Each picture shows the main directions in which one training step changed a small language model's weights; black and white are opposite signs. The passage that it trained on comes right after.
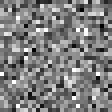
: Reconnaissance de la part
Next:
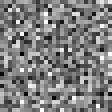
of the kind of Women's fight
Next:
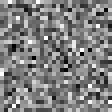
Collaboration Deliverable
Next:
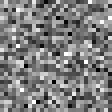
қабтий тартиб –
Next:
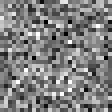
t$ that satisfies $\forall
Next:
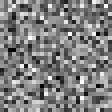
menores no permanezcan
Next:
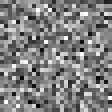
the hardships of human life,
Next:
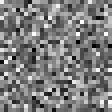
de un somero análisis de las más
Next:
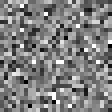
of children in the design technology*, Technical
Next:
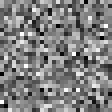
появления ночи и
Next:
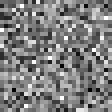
ένα ή
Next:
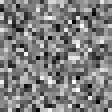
short, medium and long-term
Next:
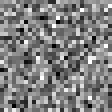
air flow was cooled and supplied
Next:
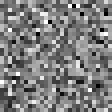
in accordance to the objectives under
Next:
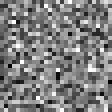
Special Physical Exercises
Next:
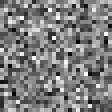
others. In general, language use is
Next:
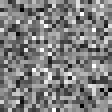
coba perhatikan bentuk
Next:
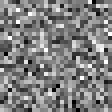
3rd International Conference on
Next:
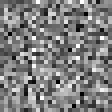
As every word in handwritten text has
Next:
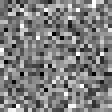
of a convolutional neural network for
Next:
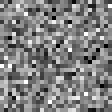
Interest No potential conflict of
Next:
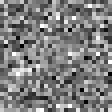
Mamlakatda ishlab
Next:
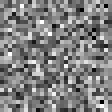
is satisfactorily planar. The
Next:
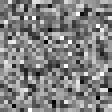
the basis of Administration of which has
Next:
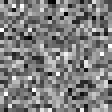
Efektowny tytuł
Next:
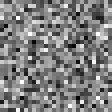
причин уповільнення
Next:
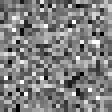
acceso a una dieta variada y
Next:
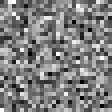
української економіки
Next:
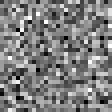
term 'genocide' by the
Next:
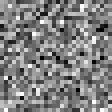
speech acts” [19].
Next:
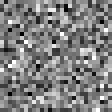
example of risk communication about 5G-related
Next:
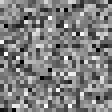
a um recorte específico. O
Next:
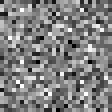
Usulü- Ahmet
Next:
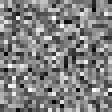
help researchers discover and use the unique
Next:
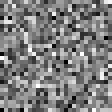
digital text, enabling students to follow along
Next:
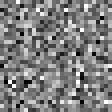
costs and the challenge of
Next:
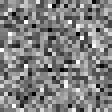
1. Optimization of reaction
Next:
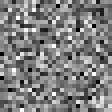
всех операций с
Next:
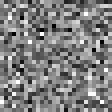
the Indian consumers have been found
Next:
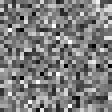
bilan uyg'unlashtiradi va
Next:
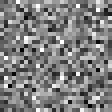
time and money. This system is
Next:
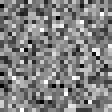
забони ўзбекӣ
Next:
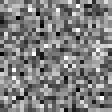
pipe on foundations prepared on the
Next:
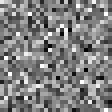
is to analyse the drought and
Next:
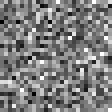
Vol 1, Issue 10,
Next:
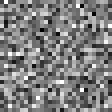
bireylerin ihtiyaç
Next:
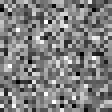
analysis, which includes interpreting price
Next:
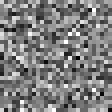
Grandjean Lapierre,
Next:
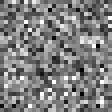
sirkul bilan to'rtta
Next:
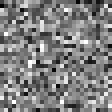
Mars Karthigai 3
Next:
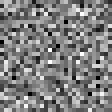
Keywords: Histopathological
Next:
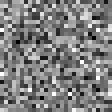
маъмурий судга,
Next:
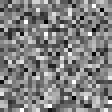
geographically independent and uses no
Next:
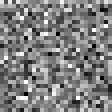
are relatively compared and discussed. II.
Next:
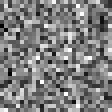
base to the tip of the nose)
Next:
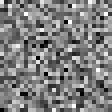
reasonably good fit for
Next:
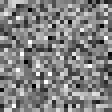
hidatiforme), que são
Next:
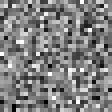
стосуються розроблення та
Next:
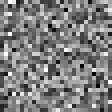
to'plamiga joylashgan.
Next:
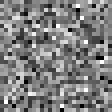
The number of university stadiums in
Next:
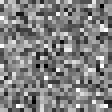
priori basis, $\beta_1
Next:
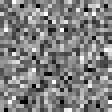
xos tarkibiy qismlarni
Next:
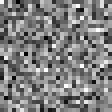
use AI in education responsibly and productively
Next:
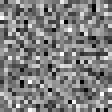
design and implementation of the final mobile application
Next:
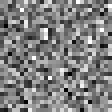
cycling synchrotrons
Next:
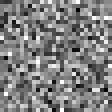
pe baza opiniei
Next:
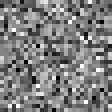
«Бехбудий ва
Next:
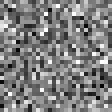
може існувати без
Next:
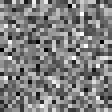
metabolic disorders and
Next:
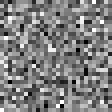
menjunjung tinggi
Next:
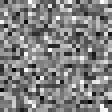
Performance - H14: There is no
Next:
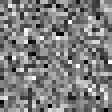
основных функциональных
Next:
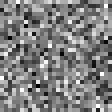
available for learning. We conduct a
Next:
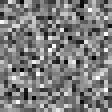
en los últimos años.
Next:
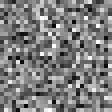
only seldom. This girl
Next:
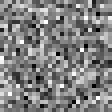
с использованием
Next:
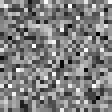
since it began in helping to decrease
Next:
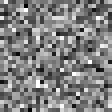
umumiy va maxsus
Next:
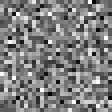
in Type II Diabetic
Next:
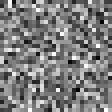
samples by HPLC-FL was
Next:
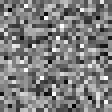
Federativa do Brasil**,
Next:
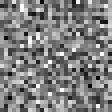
de inleiding dan ook
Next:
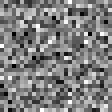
To better understand these dynamics, the Metis
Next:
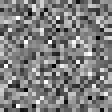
Espinoza, 2022b). To
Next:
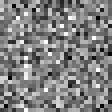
in line with the Five Safes
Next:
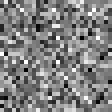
ko'ra, mashhur
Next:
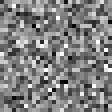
экосистемы как
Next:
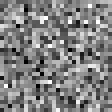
a bírósággal,
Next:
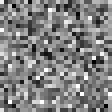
pedigree-based inbreeding
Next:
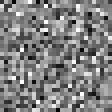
параметрам, и
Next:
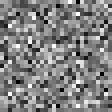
(Ўзбекистон) Бош
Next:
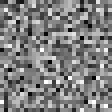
artists skin , we should be
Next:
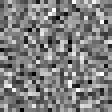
was obtained on the variable Proportion of
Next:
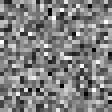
oluşan müzik
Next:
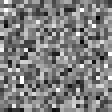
qaratilgan yirik loyihalar
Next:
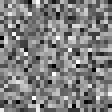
BHA and BHT, which have
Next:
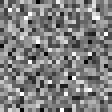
pérdida de información en la
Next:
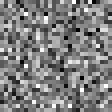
mainly on our ability to filter out
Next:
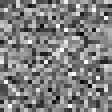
the Belgian government officially
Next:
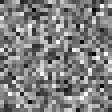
year students and 32 2nd year students
